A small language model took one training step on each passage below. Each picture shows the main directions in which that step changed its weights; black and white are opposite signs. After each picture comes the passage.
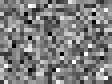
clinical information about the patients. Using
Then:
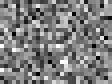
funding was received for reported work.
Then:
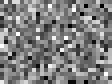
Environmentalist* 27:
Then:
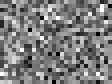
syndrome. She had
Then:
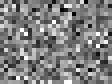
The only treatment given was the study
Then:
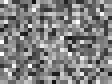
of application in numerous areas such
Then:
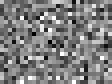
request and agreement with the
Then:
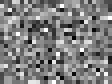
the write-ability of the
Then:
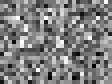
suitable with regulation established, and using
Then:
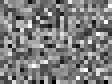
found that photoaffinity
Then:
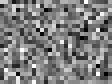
integrating them into a single system
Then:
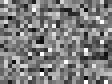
of mean. Also, the low
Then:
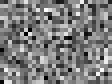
improve housing strategies and
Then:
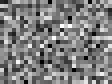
characterizing them. According to
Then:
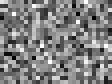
and the host and directory where
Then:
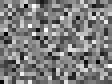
list of recourses shared by
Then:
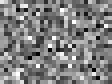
they can be divided into three
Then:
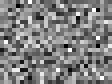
university student sample. Convergent
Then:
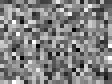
and lachrymatory in
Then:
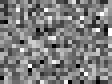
behaving in school. One reason
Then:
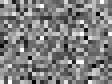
for their needs and they found it to
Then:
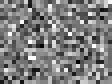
detector (Bruker,
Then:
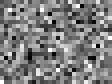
(2018). Soil fertility
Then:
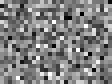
contains figures, these may
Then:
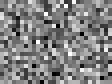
Speshnev N.
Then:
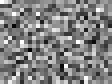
factors influencing adherence with health
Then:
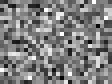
are developed in a short period of time
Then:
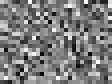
curves can be gotten,
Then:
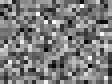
providing M: F ratio of
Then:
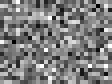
related application data. 7. The
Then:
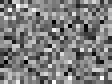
George C.
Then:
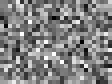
graffiti images have been collected through
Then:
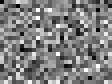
variables determine to a large extent how
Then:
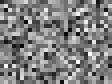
which may be attributed to coordination
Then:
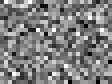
water bodies in the Niger Delta
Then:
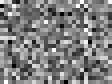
enter into a very brief
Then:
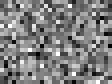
within 4 weeks, then initiate
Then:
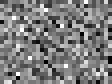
clustering algorithm from the combination of
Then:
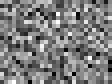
low quality estimation of parameters
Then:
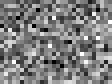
Moderate Improvement
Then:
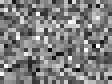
KB and chelate complex
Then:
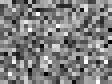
flexible film dark
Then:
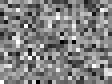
are basically longer need particles to
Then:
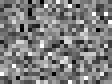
(a prenylated
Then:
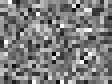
women’s reports of pain
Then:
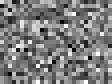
the main conclusions of the paper in
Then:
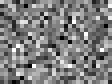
in real time manner 4.40
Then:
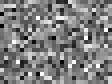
stronger students. However, this is
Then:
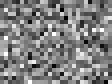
5 Schematic diagram of
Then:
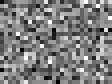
leadership are quite high. In
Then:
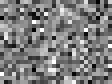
value is between 0.4462 and
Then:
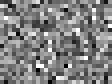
an overview of the uptake
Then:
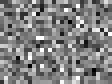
well as climate change denial and
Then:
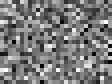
learners toward critical engagement. Many
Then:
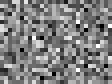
that offers the most promises for
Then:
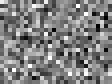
and expressed interest in further training.
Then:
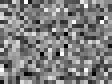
that bring market oriented players
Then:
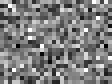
a mother, and a
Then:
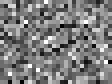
based on machine learning. -
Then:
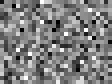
condition, monetary policies, ability
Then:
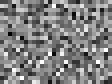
also very important to look at that
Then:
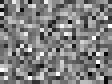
It is significant to note that the
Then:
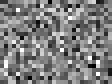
attributed to the interaction of fiber
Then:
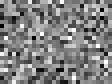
for example an industrial designer, could
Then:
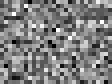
the potential to neutralize
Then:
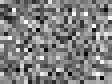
capability in CASMO5
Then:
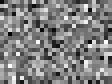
and concluded that the modified
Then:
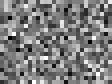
: the 2030 Agenda for
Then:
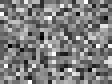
don't know what kind of
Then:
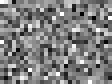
influenced by their binding to
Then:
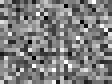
rest frame of a particle
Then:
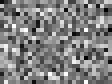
attention by the consumers as compared to
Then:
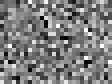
4. The economic analysis for rearing
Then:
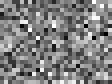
R, Wise RP, et
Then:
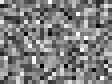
domains. In light of the limited
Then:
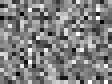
for this consistent gender difference. The
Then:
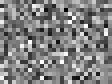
practices by school heads.
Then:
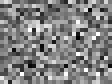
health investments, likely resulting in resistance
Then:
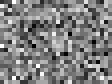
the work that goes into
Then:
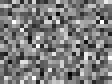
suture materials- chromic
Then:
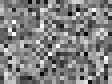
saturated conditions was determined and is
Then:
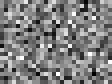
. The highest precedence
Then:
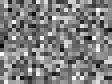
token, this method is
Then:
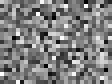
low (g/L)
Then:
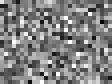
controlled analysis of sensitive data.
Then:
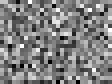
web. The founders believed that
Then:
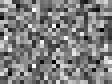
of Mathematics, Faculty of
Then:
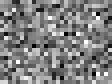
bulk-density measurements conducted
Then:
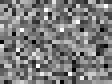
eV, respectively, were calculated from
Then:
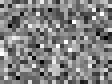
pollutants of drinking water,
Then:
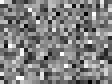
[3] explains that the need
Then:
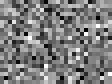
empowering education are the actual
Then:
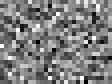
Trial Guidance Methodology
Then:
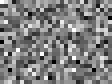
influenced by weed control methods and
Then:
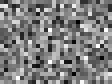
is done and finite element method
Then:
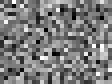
(2015). Aerodynamic
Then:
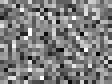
detection, risk-benefit
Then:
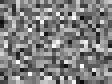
rates. The J-integral
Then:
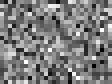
accompanied by art?
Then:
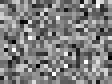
in network system, has supported the
